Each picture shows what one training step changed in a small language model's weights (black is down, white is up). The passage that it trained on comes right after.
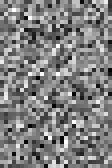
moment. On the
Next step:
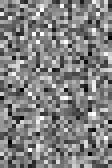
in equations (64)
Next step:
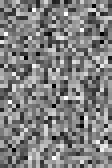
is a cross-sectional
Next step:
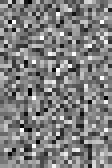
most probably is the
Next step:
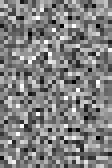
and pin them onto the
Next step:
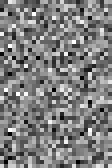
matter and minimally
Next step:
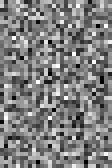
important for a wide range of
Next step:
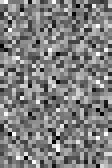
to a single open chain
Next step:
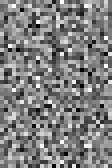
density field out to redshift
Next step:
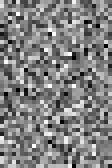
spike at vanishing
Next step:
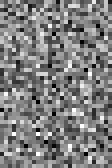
the transmission spectrum and
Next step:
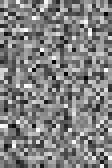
of the C-metric and
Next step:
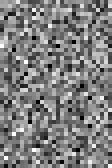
to believe it.
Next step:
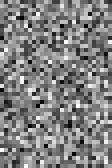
procedure involves
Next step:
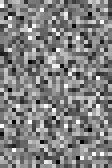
reliability and can measure the
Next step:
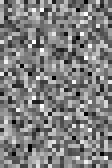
correspond to the desired
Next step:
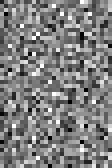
in Fig. 8 to study this
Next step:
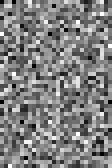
world by changing
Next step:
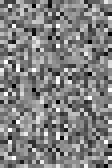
(discrete) and
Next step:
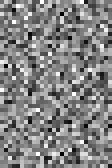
the lithologic character and
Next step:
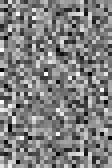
what follows we shall
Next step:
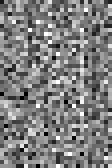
is to add scalar fields
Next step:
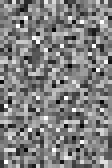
Hénon map systems
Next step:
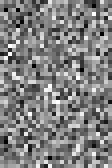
center, changing the
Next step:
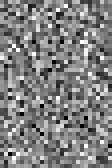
the requesting cores
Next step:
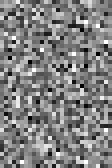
to solve the inner
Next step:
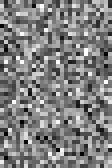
size of the investment in
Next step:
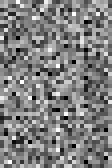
of the parameters $\theta$ and
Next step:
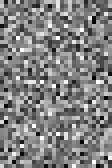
very small and in 2024
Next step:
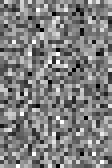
kilometers away
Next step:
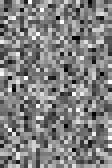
economic growth,
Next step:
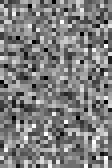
C asymptotes to
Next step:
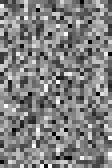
a doctor. The
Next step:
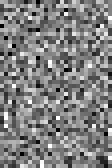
University of Russia
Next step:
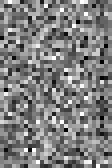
with the mobile sink
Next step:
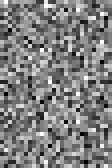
around the wires of the
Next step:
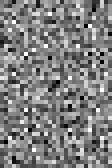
dispersal processes
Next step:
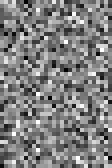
SHO active region.
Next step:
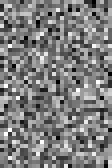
have sincerely repented
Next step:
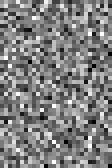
of the thermal SCO
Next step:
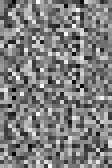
to leading order in the
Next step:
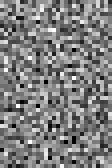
and pink while those for the
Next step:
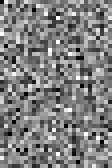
maximum value from it.
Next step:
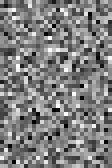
module lifetime.
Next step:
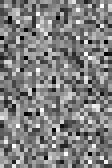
as human beings
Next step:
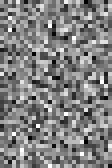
at later times.
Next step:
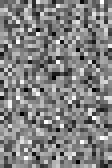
**identifying drivers
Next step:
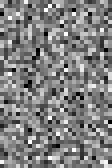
Sample stencil function
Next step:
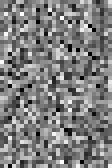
\rfloor =
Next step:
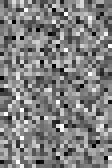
This article focuses on
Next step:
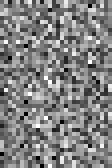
all patients had high
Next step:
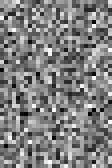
to assess whether a
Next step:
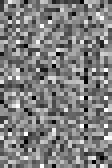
sometimes be identified with H
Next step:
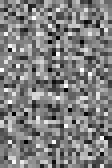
the pressure and water level in
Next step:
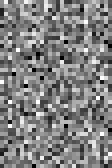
remains of undetermined
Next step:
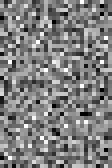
common defined cause of
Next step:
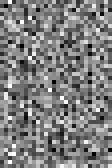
reconstruction method
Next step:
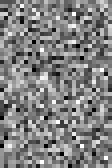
how to integrate these
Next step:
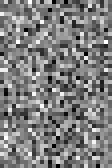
had been implemented and
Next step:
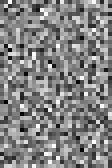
health concern in
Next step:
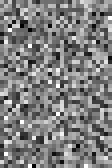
the restoration of
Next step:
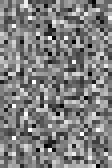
thought, conscience
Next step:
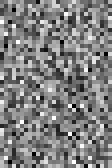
Here, we consider field
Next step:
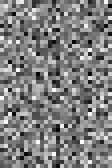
(or their variance) in
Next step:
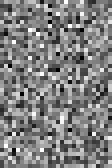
unpredictable and
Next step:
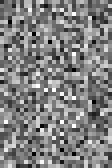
instead of trying to
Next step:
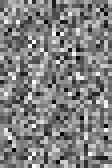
coli* isolated from
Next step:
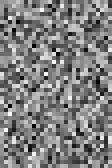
density matrix, we consider the
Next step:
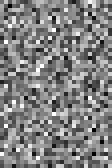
proficient planning and
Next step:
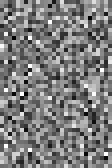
counts are not directly
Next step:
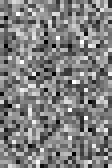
Figure 3(b) shows the
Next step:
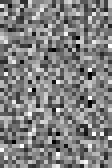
including the costs of providing
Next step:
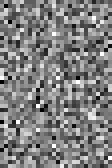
gravitons and finally
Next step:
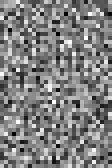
to prevent these adverse
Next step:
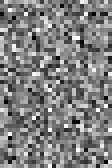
of Theorem 3 giving
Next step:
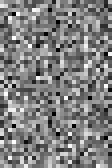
(with temperature $T_{\rm
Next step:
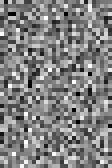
charge fluctuations
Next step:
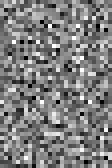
The only remaining factor to be
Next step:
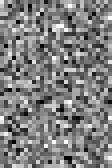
\subset [N]$
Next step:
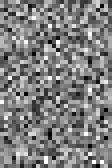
the average value within the range of
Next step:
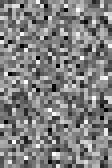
by the European
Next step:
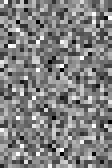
representative volume element
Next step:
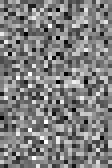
the properties of the emission for
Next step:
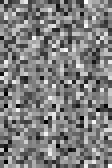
is a local descriptor
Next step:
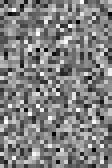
dips. These are
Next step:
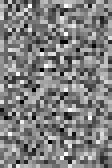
t Crystallite size
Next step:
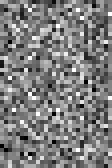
may be insufficient for
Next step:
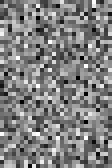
convert their properties to
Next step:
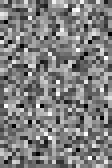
by the client. In
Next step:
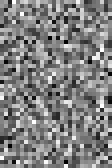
real-time. Agile
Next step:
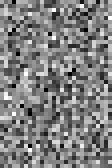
True Size'' first
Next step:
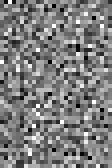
first quarter of 2003
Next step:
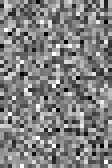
by analogy to classical
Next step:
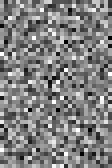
market structure facilitates
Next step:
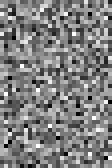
and $1$, we expect
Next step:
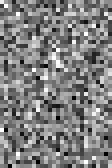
is a set of elements
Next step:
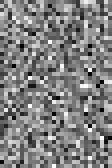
reasonable enough
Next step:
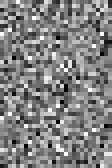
of a mechanical system made
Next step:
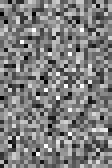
It then entered a region
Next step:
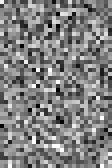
a foundation for future
